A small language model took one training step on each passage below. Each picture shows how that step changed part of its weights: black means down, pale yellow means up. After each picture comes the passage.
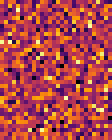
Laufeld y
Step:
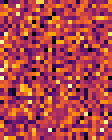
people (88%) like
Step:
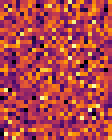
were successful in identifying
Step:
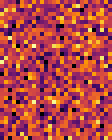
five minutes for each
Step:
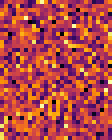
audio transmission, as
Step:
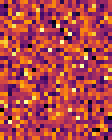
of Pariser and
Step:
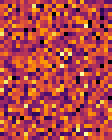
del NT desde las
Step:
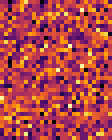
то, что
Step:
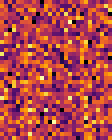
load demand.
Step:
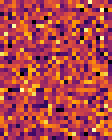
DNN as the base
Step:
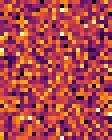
and Benighat
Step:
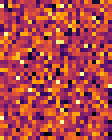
Belle~II has
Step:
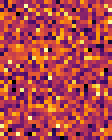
bilayer. This model is
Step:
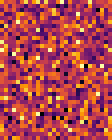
contact markers, as
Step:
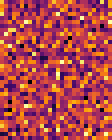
appendix A we
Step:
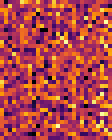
this discussion, the
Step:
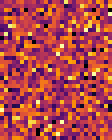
the extreme and mean
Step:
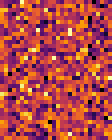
sets of observations correspond to
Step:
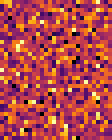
chiqarish uchun
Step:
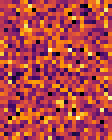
respect to exclusive
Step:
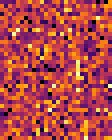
Repository -
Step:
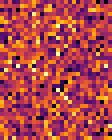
sumisión, y
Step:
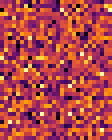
those expected values only. A
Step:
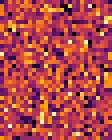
continuous loading
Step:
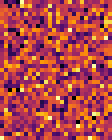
differences in resolution between
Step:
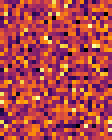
including the treatment of
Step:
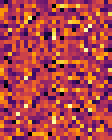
WATARI &
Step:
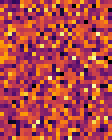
empreendido na
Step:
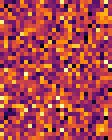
successfully. For
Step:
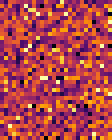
C. **Para
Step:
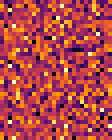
SWITCHES An
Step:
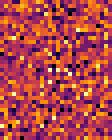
via electromagnetic
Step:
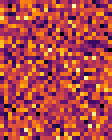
background of the KTN
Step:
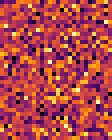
implies that, for
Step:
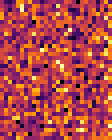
юноши, при
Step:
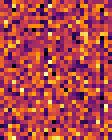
cerradas**, que
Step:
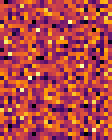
situ and the evolution of
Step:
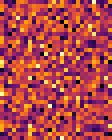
RNT Medical
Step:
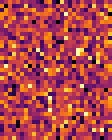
too. %It should
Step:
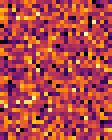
of conflict of
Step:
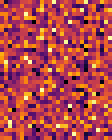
allowing multiple users and
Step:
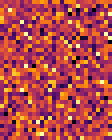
characteristics. Linear
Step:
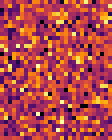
of the relationship between soil
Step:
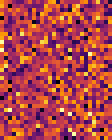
also be used in musical
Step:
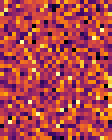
2. Differences
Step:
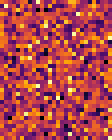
to a system of 30 particles
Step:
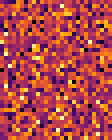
Site Accessibility
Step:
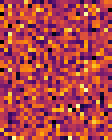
de la mauvaise
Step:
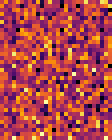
la obra; un
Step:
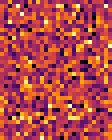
respect to the extra dimension
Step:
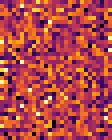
elemental content (in
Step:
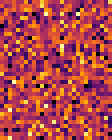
have devised makes
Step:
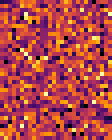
t$ and the intensity
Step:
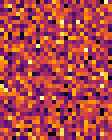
The extended dataset allowed
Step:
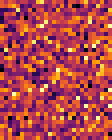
the respective computational
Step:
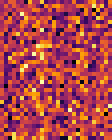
dólares de
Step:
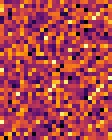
reduces the CZ
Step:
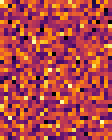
transition is well described by our
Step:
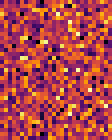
pressure if it were
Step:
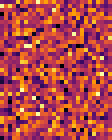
vertical summation of the
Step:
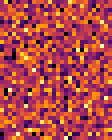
a concentration per site
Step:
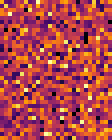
adopting alternative
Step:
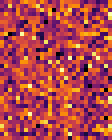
been touted as the
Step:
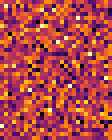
was recommended that; more
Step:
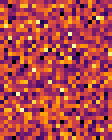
is proportional to
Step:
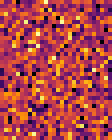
Secondary Schools
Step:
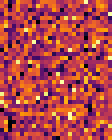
the BPT classification of
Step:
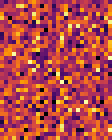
Bay, July
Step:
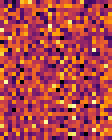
to derive the interaction
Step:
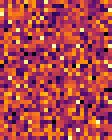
pertinence. La
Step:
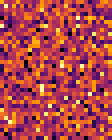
guidelines recommending
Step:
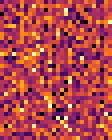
a la organización, en
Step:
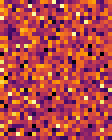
of $T$. This
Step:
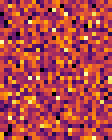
$ picks up
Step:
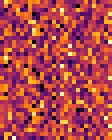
қонни ивиши
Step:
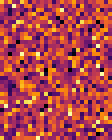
of agricultural production
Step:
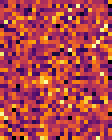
Among the phonological
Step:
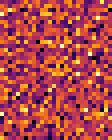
configuration occurring for larger
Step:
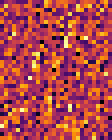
en général et
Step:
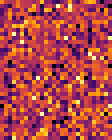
tráfico de
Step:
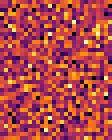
contain ceramics or
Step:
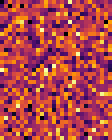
acute myocardial
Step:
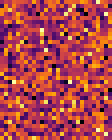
de gouvernance
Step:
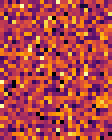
Monthly Notices
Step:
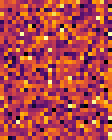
to the transcritical
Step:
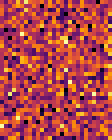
organization, or a local
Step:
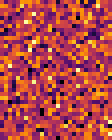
depth image (Fig.
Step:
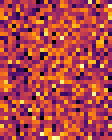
yaxshisi –
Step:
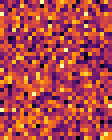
actuar los intereses
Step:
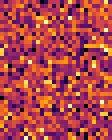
has its benefits, the
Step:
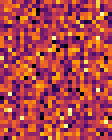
bir necha marta
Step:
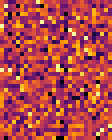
be restricted to
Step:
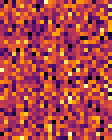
enzyme into a
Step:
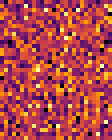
time picture. \
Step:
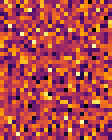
from the budget
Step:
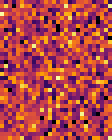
come into arm
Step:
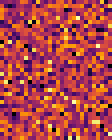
reçu doit
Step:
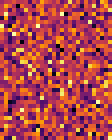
agricultural practices
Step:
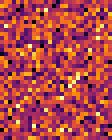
[14]. The parameters used
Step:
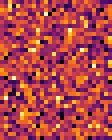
simulation windows,
